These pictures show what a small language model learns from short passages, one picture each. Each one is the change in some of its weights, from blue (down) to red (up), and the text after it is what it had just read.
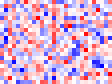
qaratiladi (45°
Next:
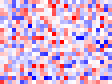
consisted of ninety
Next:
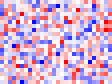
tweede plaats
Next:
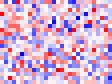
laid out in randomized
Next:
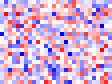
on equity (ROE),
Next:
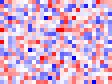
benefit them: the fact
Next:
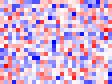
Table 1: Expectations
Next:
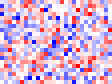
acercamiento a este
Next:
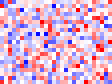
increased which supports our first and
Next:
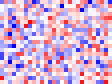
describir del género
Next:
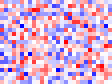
Alisher Navoiy
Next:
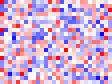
CUORE IT 6
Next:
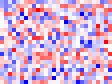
bugungi kunda
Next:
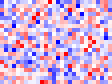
for polyphenols.
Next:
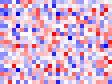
psychological manipulation and
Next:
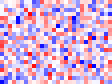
students. Although usually women
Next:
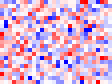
ich, wie ich
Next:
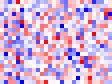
entender os institutos
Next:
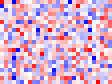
во времени и
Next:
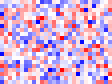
claim of the necessity
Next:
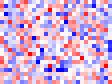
in this study areas which included
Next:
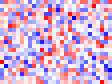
on reasonable request.
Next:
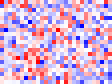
*Severe Flood
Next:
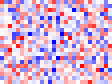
the conditions of economic instability.
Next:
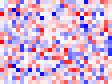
phrases like "Oh
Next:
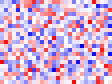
use of readily available organic
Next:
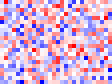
Tuberculosis and
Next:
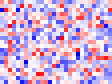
Die Tribute von
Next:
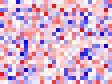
kabi muammolarga
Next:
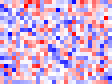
Lynx Forest Fox
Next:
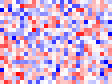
considerably according to the characteristics
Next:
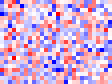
nas duas turmas de
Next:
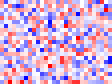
halt. Our's is
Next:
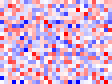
PRAISE IN THE
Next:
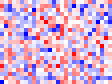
of the previous sequences.
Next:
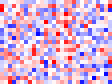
компетентні та
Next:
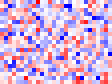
ethyl phthalates,
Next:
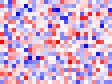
could consume direct UV
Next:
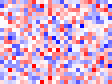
правил формування
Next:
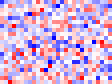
namoyon etadi.
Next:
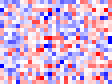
protection of 30% of land
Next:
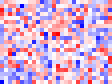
компонентли ва
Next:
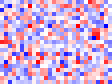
jüngeren SuS
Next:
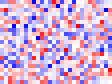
formación y un buen
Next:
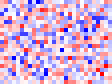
participation at any point.
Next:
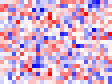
citations accrued by
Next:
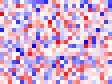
well? For example, how far
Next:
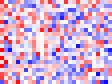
VSWR for the proposed
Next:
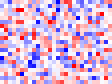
estabelecer doses
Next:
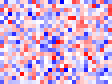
strengths and needs of all
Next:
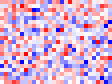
e adolescentes à
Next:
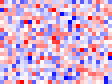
is an extended version of
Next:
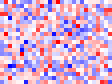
several classifiers for
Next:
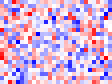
6. Conclusion From
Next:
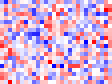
made from the palpable
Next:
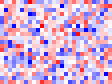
sido valoradas de forma
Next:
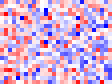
ont contribué.
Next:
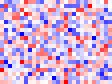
Ugly Betty
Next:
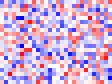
inattendu des
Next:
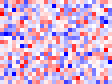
results show we have a high
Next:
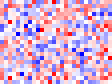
will improve both their financial standing
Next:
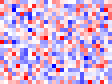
factors that influence shrimp
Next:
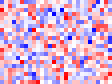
further confirming their
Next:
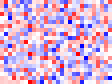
yang bersyukur dalam
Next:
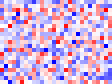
nodes. It is a
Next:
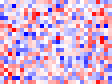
spherical inclusion,
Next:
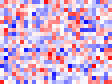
A.; Morroll,
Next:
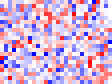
user will buy a
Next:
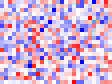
thought at Qumran
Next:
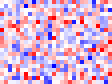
всего живого
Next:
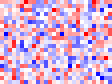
l'État -
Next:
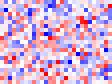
areas. This solution demonstrates a
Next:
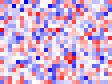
to Task 1 –
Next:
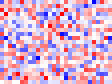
private sector, and linking
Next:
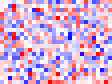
biodiversity, many resources,
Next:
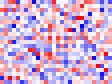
información debería estar
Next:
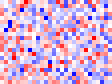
appears. At present,
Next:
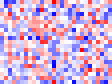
EXR = Exchange
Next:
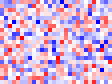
the removal of lead
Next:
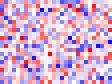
fikr yuritar
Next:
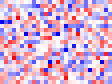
mainframes. In more
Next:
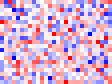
both authors. Author
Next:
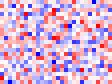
наук, директор
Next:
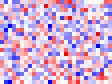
signal and have suddenly
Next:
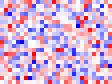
, such that $$J =
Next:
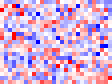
sodium nitrite
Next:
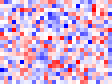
its group. Conduct
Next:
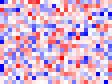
the spacing frequency distribution and
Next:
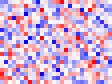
students independence to choose
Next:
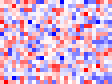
unda o'pkaning
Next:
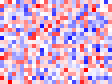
but cancer cells vary
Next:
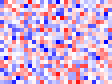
líneas, sus
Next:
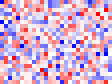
Surgical Journal. Southern
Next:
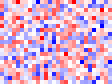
regions and include these in the
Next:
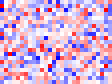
national cultural policy. International Journal
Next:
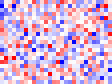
de curto alcance.
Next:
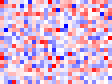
A TOOL TO
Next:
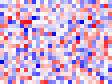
desconfortos no
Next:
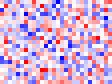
of Life Safety and
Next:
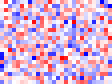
valore attinenti alla
